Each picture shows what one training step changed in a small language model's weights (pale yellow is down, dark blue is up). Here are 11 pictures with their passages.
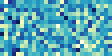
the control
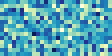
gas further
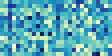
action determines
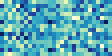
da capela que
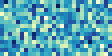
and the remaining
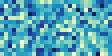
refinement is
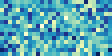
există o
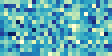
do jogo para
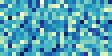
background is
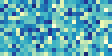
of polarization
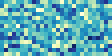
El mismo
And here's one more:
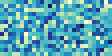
тем, кем
